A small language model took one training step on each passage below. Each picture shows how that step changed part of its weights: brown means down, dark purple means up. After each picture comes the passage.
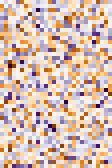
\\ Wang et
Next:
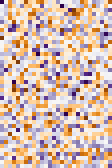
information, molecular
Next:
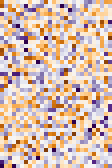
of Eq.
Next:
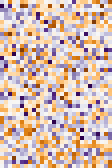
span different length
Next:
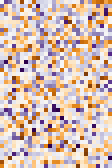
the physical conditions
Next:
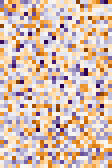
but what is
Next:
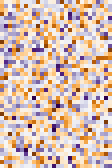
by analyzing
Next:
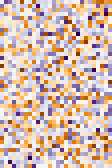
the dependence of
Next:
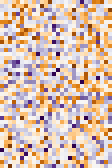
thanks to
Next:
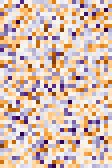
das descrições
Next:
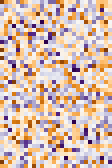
greater than the
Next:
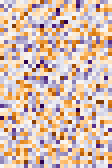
like the string coupling
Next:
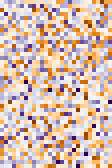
while the mean
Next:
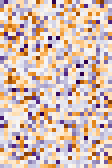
reported at different
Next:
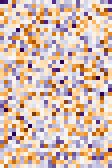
fell into the
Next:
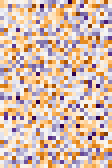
amplitude (and thus
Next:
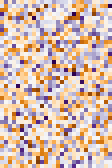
(a) those
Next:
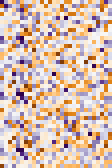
bilan birga,
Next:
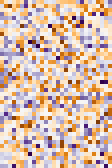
que os estudantes
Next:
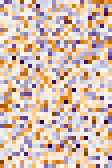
the representations of
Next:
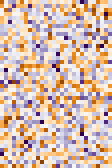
increass with
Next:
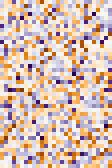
La couche
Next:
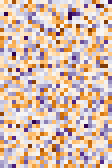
trabajo de
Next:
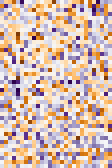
mention the
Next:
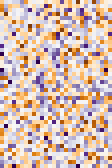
for each element were
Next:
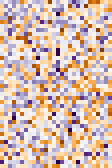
but when it is
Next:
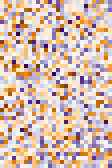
não se define
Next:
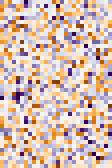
cada vez
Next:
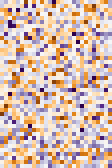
limiti che un
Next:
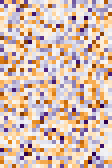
is zeer
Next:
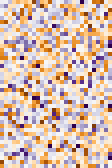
to the values of
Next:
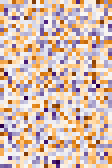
available for many
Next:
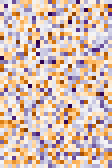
a circular
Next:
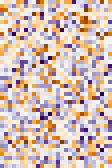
assigned to
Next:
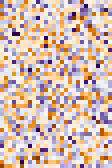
estudiantes de
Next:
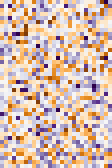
Science Review*,
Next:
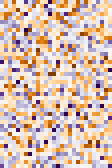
information. If particle
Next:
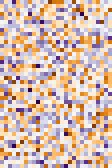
Using the
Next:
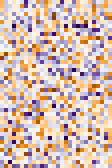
initial value of
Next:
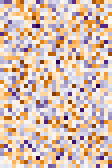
we conclude
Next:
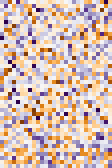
do recinto
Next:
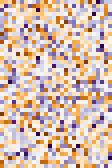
at the source,
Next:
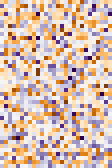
kommen jedoch
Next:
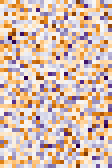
the cosmological
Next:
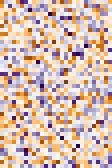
of a sufficient
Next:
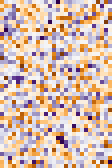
dense nuclear
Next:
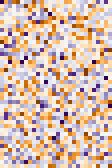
and weak coupling
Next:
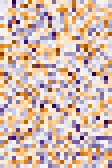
process of black hole
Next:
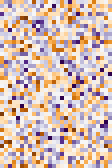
le capital
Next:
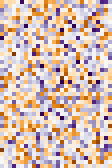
Thus, the
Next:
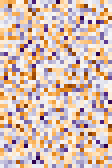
programa de
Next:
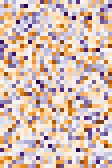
in empty
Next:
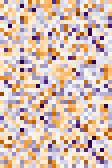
risks of
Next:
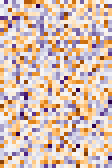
of the two
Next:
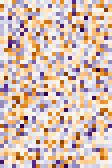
der ein Tier
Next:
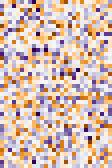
existencia del
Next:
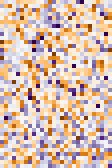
seek to develop
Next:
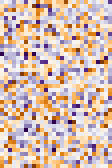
peak performance).
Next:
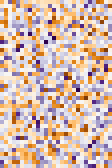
the white noise
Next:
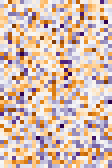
em quatro
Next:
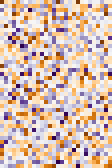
and firm
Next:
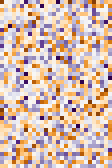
effective decoding
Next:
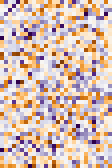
equilibrium within the
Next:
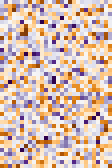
characteristics of
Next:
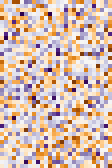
as a result of
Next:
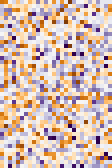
substrate at
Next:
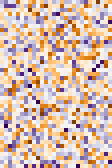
are some important
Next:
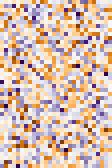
este tipo
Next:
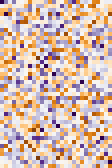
we find that
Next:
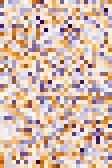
partitions. For
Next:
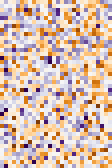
и в той
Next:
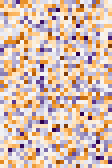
The field discussed in
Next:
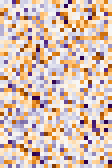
to produce
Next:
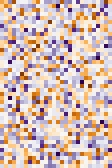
depara com
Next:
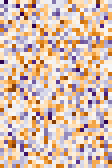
results can be
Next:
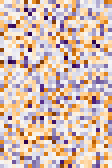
bahwa model
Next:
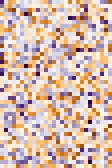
6 soat
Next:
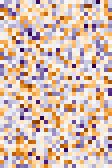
A gluon
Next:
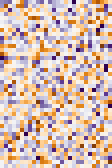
work we study the
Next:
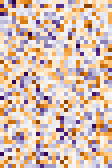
\ee which represent
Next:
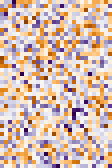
which a source is
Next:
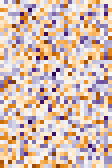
applications such as
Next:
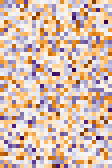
wurden im
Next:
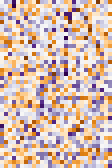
(as is
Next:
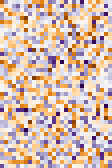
BC03 models
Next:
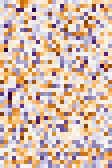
pads and
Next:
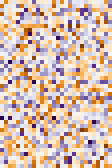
somente à
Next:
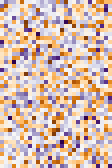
as the system
